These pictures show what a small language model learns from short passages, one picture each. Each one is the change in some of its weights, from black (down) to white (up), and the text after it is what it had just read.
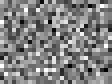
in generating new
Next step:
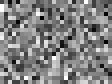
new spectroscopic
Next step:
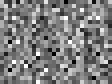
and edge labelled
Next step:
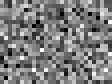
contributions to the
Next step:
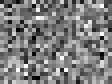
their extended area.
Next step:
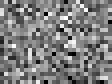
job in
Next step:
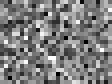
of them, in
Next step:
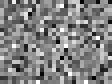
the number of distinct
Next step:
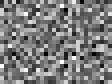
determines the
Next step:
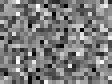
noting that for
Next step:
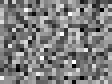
the following are the
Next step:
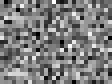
resampling schemes
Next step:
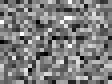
the permittivity
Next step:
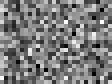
source is strongly
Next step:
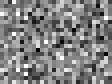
and future.
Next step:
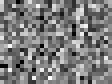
single valued part
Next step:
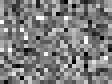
level this can be
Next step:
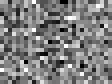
Lemma 7.4
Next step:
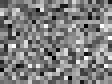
two 6s
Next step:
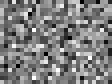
the averaged
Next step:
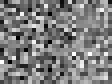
during silent
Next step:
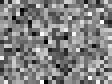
layout of
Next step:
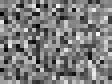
$\langle X
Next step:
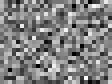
particular, a sufficient
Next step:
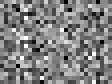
complement. The
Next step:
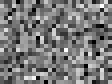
their spectrum is
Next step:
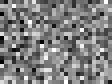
\, \delta
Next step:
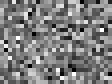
the beginning
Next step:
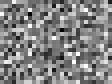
in enabling
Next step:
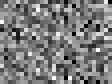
large smoothing
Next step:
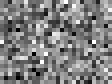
of $\sigma$
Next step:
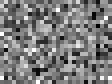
is determined by
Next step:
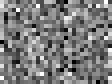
From this it follows
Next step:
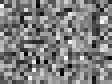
are rather uncertain
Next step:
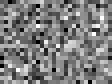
entire image.
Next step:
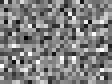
close to the
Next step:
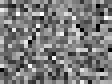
the scattering relation and
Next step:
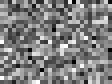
transport in
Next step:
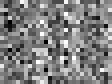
studies of the
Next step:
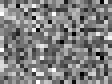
this state into
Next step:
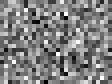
nonzero coordinates.
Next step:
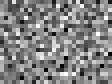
in which the identity
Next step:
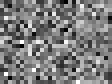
old stars and
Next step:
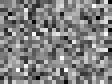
all users.
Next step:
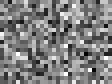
of $G$
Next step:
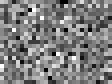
Furthermore, the
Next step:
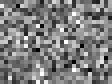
theory. The
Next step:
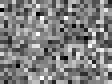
Case 2 described
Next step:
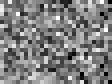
linear combination).
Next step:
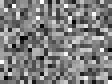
play a role
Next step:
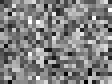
at right angles
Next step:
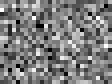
and attracts
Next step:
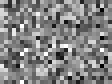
and finally other
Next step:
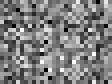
complement of
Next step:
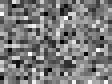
failure in
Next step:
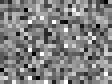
\int {\rm
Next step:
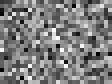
case, we approximate
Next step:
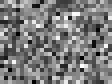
is not a vertex
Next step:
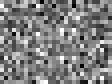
corresponds to the
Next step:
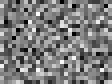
we call it the
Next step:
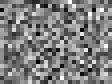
with lighter
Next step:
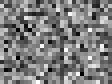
are represented using
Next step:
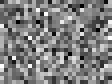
for the cosmological
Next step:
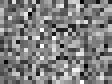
the difference between
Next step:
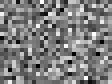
connected by a
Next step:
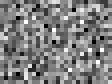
$\kappa$ is
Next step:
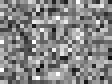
lower) as a
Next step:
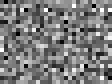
this domain structure on
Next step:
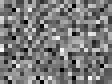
we recover the
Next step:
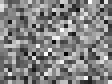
active detector
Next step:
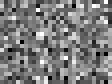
collection of
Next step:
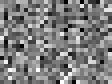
In the first
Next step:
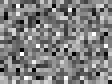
such that \beq
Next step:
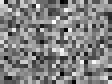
singularity) have
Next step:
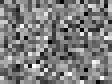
In other words,
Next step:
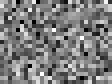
it has been proposed
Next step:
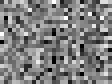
for $K =
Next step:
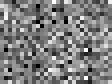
to a theory
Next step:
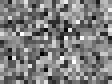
of the duality
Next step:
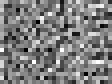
here we allow the
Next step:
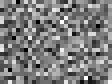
we make a
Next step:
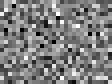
sets, but
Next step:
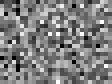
potentially large magnitude
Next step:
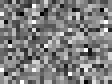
a slightly more
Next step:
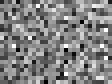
bounded; similarly
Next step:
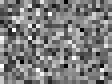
and the white
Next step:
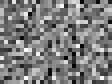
the precision
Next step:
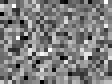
\, P_\alpha
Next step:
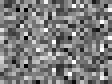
same strategy for
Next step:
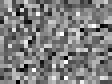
the dominant contribution
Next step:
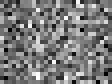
near the upper
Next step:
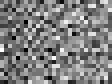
we look at
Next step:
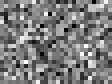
definition of Schur
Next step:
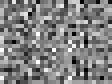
the assertion
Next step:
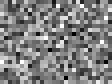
in many systems with
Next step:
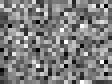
systems. Therefore,
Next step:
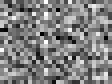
transmitted per
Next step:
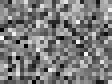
of their pressure
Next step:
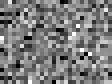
T _i
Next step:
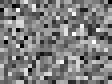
the sudden
